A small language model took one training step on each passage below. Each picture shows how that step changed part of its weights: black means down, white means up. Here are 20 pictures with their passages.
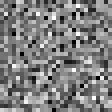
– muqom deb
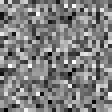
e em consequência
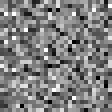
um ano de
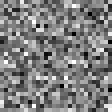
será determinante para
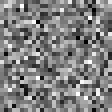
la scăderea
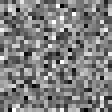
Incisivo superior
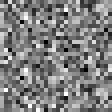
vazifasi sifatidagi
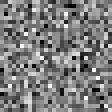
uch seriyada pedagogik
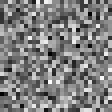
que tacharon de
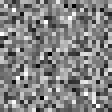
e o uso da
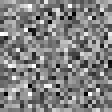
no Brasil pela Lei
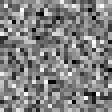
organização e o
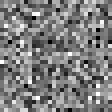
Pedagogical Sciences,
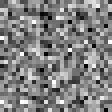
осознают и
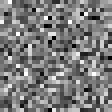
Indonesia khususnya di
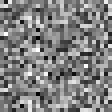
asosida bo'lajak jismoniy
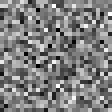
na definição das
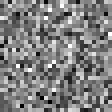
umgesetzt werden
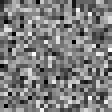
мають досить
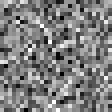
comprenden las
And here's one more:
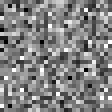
відносин для
